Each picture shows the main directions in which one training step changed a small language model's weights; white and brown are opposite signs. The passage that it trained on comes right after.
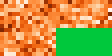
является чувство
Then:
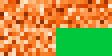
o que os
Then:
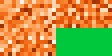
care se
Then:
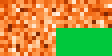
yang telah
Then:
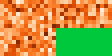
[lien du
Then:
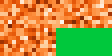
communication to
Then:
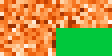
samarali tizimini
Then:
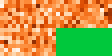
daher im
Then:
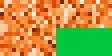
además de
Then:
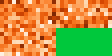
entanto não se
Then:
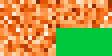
conceptual. La
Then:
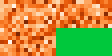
que possa
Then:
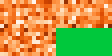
for practical
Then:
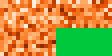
más participativas,
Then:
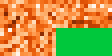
etish natijasida ham
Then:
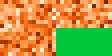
этот метод
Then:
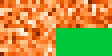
lingkungan yang
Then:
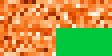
an important
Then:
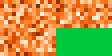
la fundación por
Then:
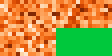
medios de
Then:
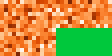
técnica de
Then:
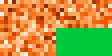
mines, y
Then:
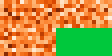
escolar, os
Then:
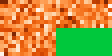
caráter social
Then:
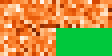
она тили
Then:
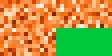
en este estudio no
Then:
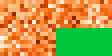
is to find
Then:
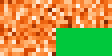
aniqlash asosida
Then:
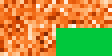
hisobga olish
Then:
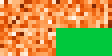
va bu ishchilar
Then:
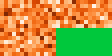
Bauch und
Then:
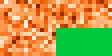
muhim o'rin
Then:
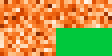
funcionamiento de
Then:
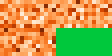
científica e
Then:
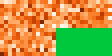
с разным
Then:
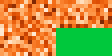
conservação do
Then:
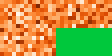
em consonância
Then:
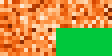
безлар ва
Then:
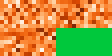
global de
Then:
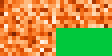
acervo do
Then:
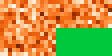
mas do mundo
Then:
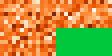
called a
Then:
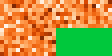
використано метод
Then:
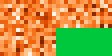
pero por
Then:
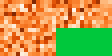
de cadre
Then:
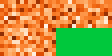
La definición
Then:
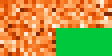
yang baik,
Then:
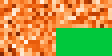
Por otro
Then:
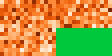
juda ham
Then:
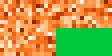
form the sound
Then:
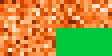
cuidado para
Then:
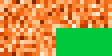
destacados es
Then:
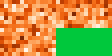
ilustra un
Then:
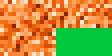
errores de
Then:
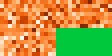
: Front
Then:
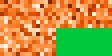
due to a
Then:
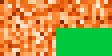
de controle de
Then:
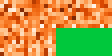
uma resposta
